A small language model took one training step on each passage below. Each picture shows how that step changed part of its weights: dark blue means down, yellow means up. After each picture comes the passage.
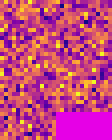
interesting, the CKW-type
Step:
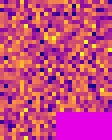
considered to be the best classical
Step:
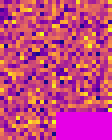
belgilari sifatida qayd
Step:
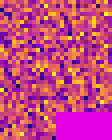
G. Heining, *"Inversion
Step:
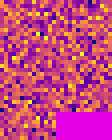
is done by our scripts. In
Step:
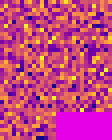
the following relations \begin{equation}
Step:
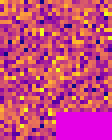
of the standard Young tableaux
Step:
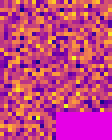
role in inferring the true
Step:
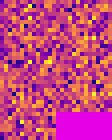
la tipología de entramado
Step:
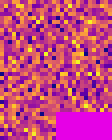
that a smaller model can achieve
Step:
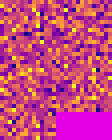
прудов занимают
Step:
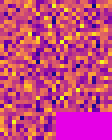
space upon which the nilpotent
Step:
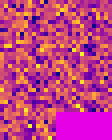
as function of the temperature $T$ we show
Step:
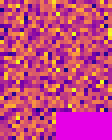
o`rgatish uchun ham
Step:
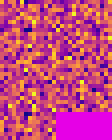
article attempts to highlight
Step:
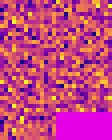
"Masterie" BLAN
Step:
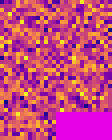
de signos en las clases
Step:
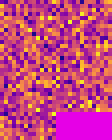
order to explain astrophysical
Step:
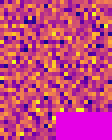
H$ without non-zero invariant
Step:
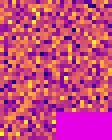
reduced range of airmasses.
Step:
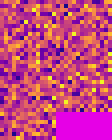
cosmopolitica è la
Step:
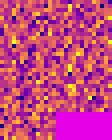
SHD spaces are also very
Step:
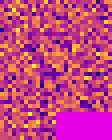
exceed the minimum quantifier
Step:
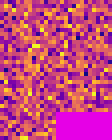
dimension \cite{halsey} ,
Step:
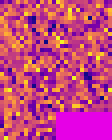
classes is finite but nonzero if
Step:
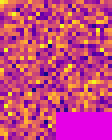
well-defined mod $\Si (L)$
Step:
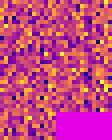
SEMs of this example are all
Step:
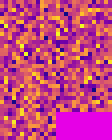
necessary) property that :
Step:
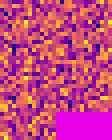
$\dot{\theta} = \omega +
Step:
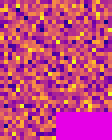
haber visto, y que
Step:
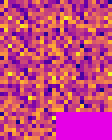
OF SALE AND
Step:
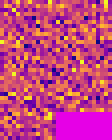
inequality by [6] there are
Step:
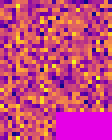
of the decompositions considered above
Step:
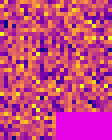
importanța, odată
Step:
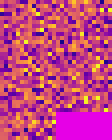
a generic polynomial in two variables
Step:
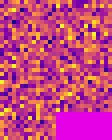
erstaunen. Allerdings
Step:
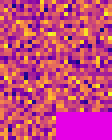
its adjoint in $L^2$.
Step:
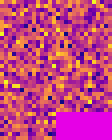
the Anderson impurity model
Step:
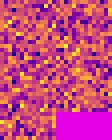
otros términos, que
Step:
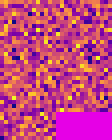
(i) In the case we are considering right
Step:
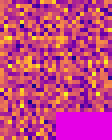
determine expectation values that are not
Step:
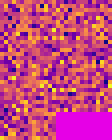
una óptima estabilidad
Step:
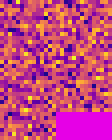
\cite{KZe}, and its
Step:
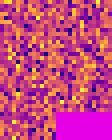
clutter, when $A$ is an
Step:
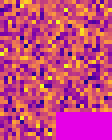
above, all iron magnetic
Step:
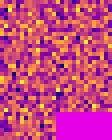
J.~Lario and A.~Rio
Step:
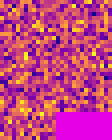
the dynamical tide. The importance
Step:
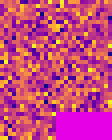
neutron-proton mass
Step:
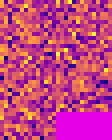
засобів: першого
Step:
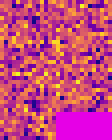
at $z$. For $\xi\in S$
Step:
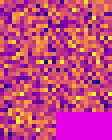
degraded performance. As a new
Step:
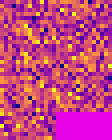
in $C_2$, otherwise
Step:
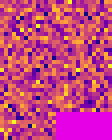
of geometry will be pushed to the
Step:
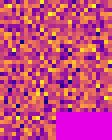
ko'proq xavotir va
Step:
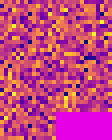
таъсири билан
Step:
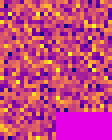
28 comparisons reveals that
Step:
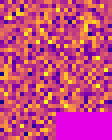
all of the following conditions for a certain
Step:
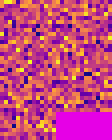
using the Dirichlet boundary condition on
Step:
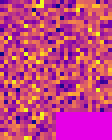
Green, and K.~A.
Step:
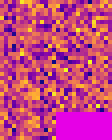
trees. Regarding the
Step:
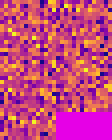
puxta o'rganishga
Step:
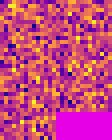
beradi. Endi jins
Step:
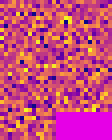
assigned to the VNF of type
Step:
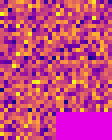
vecteurs sur $\,S^2$ .
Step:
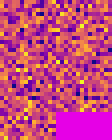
peak time taking into account
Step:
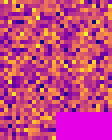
translationally equivalent or equivalent by
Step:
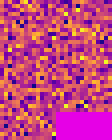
angles based on the same chord.
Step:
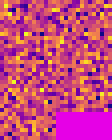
of $\lmd$. For any sequence
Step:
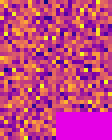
a number field $K$ and a finite
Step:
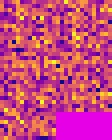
are (minimally spread)
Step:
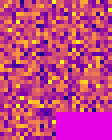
for the integral \begin{align}
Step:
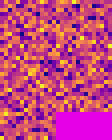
\hfill 33 \hfill
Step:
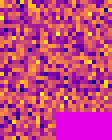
hand side. A key
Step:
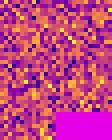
in the Easy-Res project
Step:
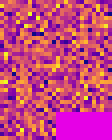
Moreover, a straightforward
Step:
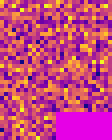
Ark maydonidan butun
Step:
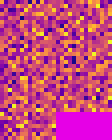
by Ochiai, Oshima,
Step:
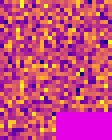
resolvent representation of proximal
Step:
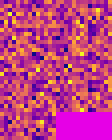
Life cycle management system.
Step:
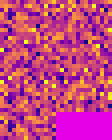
is tempting to associate the extra
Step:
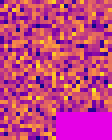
кўра тезроқ
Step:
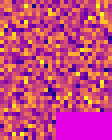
If $c\neq 1$, it follows from Lemma
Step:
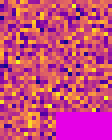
clave: Reintegro
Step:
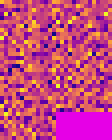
rivojlantirishni o'z
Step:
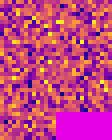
Other differences in their properties are not
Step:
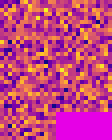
apologética. En Filón,
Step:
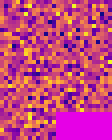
appearing in $\Phi_i \times
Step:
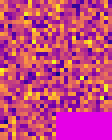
real coefficients $\{F_n\}$
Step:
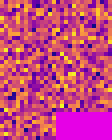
attain maximum aggregate
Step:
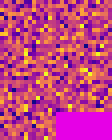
$W$. The following statement makes
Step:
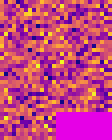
ms. \end{itemize}
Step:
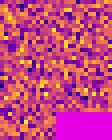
gluon damping factor is defined
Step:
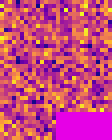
dependency of $\mathcal{E}_{\nu}$ in
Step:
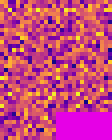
representation could be used as well. So
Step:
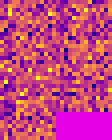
mucho trabajo. Se
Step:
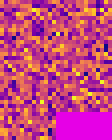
potential use cases of the continuous
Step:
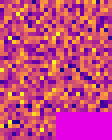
be evinced that the proposed approach
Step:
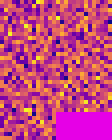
at +20~dBm microwave
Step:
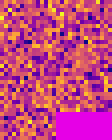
i\leq l)$ being block
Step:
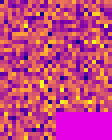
$C$ is a compact subgroup
